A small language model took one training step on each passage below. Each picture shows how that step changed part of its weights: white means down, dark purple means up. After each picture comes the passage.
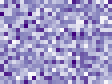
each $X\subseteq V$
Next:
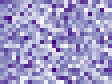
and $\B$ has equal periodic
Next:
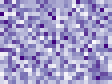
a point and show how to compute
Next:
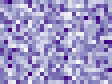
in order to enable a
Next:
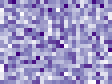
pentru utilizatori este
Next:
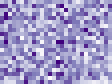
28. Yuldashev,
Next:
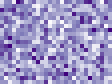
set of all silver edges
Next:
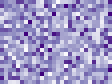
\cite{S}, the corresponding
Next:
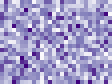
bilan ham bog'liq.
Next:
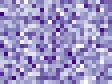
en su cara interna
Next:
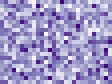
ham”, “Sariq
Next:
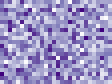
Particularly, the vector
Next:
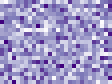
Shu-type vortex.
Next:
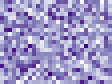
then for a semi-basic
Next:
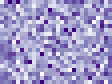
santé constituent un
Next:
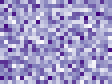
(2013) também entende
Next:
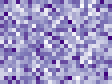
fibrations. For instance:
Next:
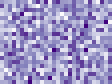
\notag \end{align}
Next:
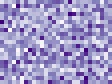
\( Z_2 \models u
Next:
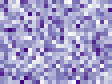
the necessary measures to ensure that
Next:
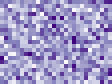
viloyatida bunday
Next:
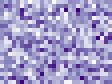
face bounded by this edge. The
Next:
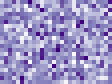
behavior of quadratic forms of any dimension
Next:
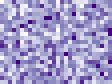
foizini 30 yoshgacha
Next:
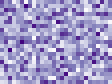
are obtained numerically by solving
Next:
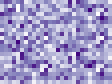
the study of the Civil
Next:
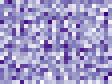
useful in the study of other
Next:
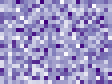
ordenação da vida sexual
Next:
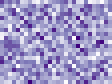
tizimda foydalanish xususiyatlarini
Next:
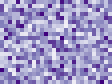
primes with a rather particular
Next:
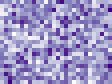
true/absolute maximum
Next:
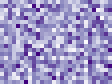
акс эттирувчи
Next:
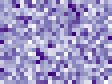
de referință.
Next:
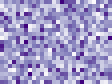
fueron creando a partir de
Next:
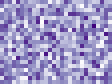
invertible central element $v$,
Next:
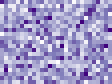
mais citados pelas mulheres
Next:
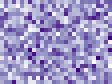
пересекает изуча-
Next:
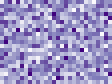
force in $\clf$
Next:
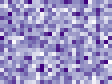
of vertices whose indices (modulo
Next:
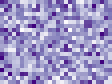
Reedy category with one additional
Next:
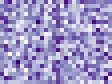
at position $n$ in
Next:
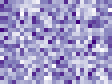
process, endowment,
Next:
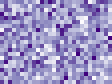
problem of the non-abelian
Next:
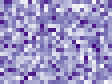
need to segment the problem.
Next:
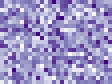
utilização de teorias em
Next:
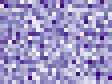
на физическое
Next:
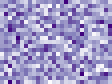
Tolentino) 17.
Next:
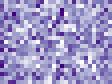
processes, adhesion,
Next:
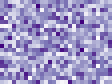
international scientists and
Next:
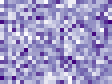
should be included to the next
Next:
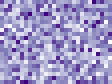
in the poems written by
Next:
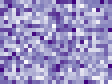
triangular matrix with eigenvalue
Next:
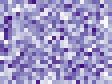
of independent interest. This is the
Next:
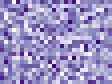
(unique) solution of the
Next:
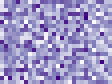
realizado anualmente pelo
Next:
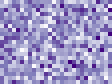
code $C$ of length
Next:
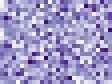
Como por exemplo:
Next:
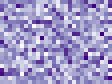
maqsette júdá
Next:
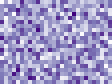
o'rinlarda YI)
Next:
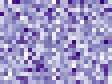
itu maka paradigma
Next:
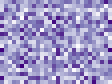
tutilgan. Ulardan 9
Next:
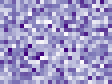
l'adaptateur est à
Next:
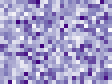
- прийняття
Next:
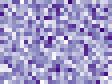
{\sc S. Berhanu
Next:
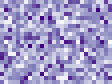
-cha affiksi
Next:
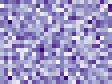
poema 1 parece mais
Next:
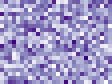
the theorem holds. Thus we may
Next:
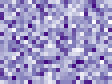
$ is the zero map for
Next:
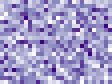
Algorithm (FA) and
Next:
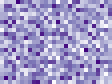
think. We make the following
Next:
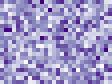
from other rotational components.
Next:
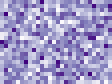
sanitaire En 2017,
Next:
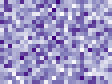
Lifts of simple essential
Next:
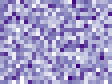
any initial data $\left(
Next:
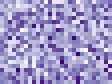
condition of a Stirling
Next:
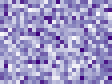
This article provides a comprehensive
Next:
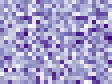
//Confrencea. –
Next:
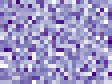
collapsible and therefore has
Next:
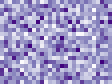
à la fin des interviewes
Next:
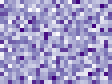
Considering the definitions, we only
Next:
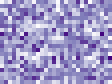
ва истикболи,
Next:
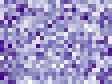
no superego, o
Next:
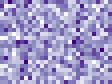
Professor (Russia)
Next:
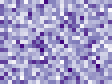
U}$-matrices correspond to
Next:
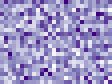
Denial in Everyday
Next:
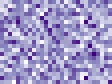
by trained animals.
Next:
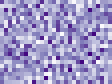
estreita os laços entre
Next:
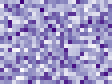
\Q = F$; hence
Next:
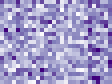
(tabell 4).
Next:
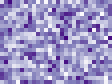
of all such functions is denoted by
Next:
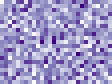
Affecting the Features
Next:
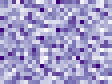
закладу загальної
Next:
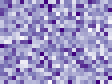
conceptual que enfrentamos
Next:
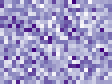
le théorème de
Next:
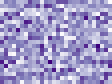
desde 2017 esta de volta com
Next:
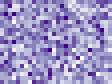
set of geodesics through a
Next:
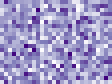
os professores no ensino de
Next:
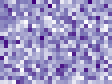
$k\rightarrow +\infty$
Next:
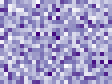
йил 24 июлдаги
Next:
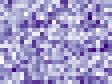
achieved by applying the arguments
